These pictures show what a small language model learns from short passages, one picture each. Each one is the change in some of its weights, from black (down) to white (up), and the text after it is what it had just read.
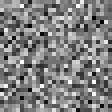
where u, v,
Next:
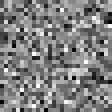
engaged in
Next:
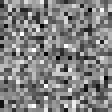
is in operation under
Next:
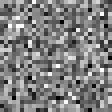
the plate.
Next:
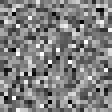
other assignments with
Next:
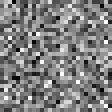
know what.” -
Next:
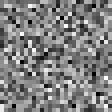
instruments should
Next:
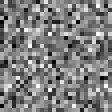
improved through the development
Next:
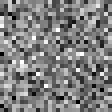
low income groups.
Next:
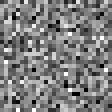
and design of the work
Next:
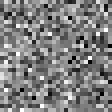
with the increase of the
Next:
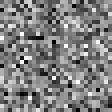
: All students
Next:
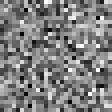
Figure 1, we
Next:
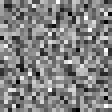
access to university
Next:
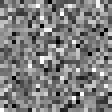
also been discussed.
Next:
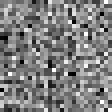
Stakeholders -
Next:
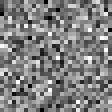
comparison to
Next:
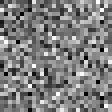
vertices, x
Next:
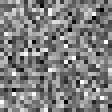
of Pharmacy
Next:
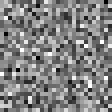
the most potent
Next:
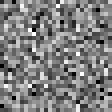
frames. The
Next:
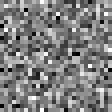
an elective method for
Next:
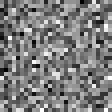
This policy paper studies
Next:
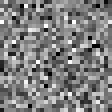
sample was determined using
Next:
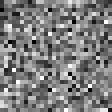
validated with the
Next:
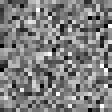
medical attention
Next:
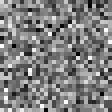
the rising of the
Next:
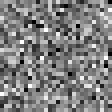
disodium as
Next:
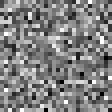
the speed of
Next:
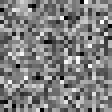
can imitate them
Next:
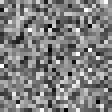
groups of guinea
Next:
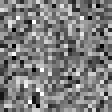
protruding through
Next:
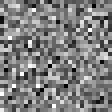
the possibility that other
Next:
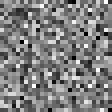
on the social,
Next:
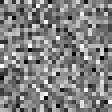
identified as a
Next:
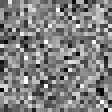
patches -
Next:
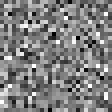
of the main factors
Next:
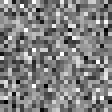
TE generators are
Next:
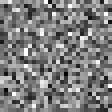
way, because technical
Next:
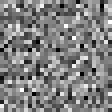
by Ani et al
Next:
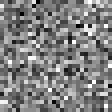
alternatives to
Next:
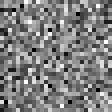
for STC presented
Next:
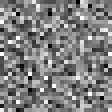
acceptable considering
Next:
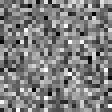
time solutions will help
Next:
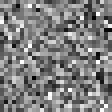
elimination or
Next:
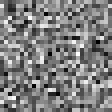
listed in Table
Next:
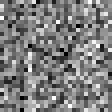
Patterns -
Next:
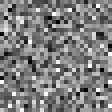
-value variable
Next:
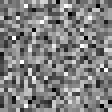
in mathematics
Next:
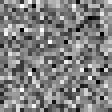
experiences in the
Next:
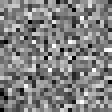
In this paper, a
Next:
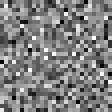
resource. -
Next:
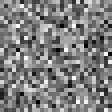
Disorder developed
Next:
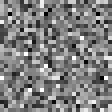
individual areas lie
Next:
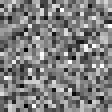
and tagging
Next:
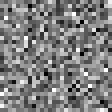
negating the effect of
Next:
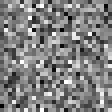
charges for this
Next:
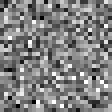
the learning process when
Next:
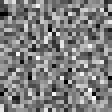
paper presents a direct
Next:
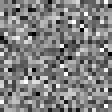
of penitence
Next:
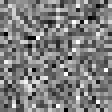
of Serang
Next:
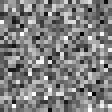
record data over
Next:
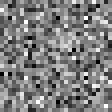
if 28: end
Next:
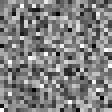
al. “What
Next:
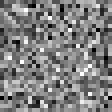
an automated
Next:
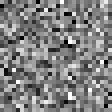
load with old
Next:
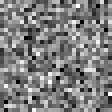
center 54
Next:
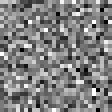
days was found to
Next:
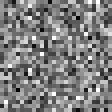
the vertex
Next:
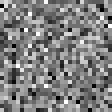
object. -
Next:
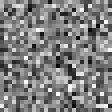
We pointed out some
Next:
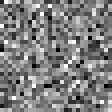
showed that all data
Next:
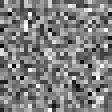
it is established
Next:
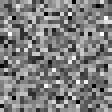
moisture content.
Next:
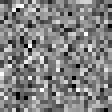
be deployed on
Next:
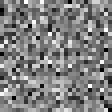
activities during the implementation
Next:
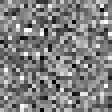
I observed in our analysis
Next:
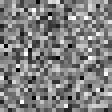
their previous birth
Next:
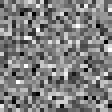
were set-up at
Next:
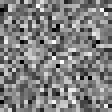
programs that would allow
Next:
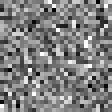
it vaginally
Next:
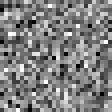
free energy changes
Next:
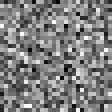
A thorough
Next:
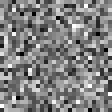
the control group there were
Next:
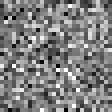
or virtual
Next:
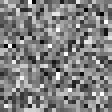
and complex regimes
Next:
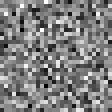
sig. value was
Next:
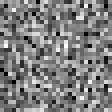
CCS technologies
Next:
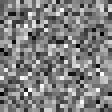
for developers.
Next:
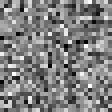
the Argo
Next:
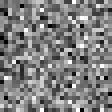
Innovation and
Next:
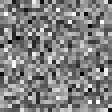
not relevant at the
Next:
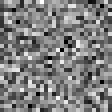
AI could provide
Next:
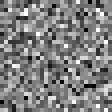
across industries,
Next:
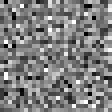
Animal, and
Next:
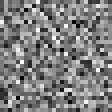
N, Sample
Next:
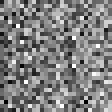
HPC have
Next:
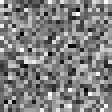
Layers or
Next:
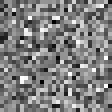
Based on our
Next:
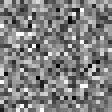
been widely used
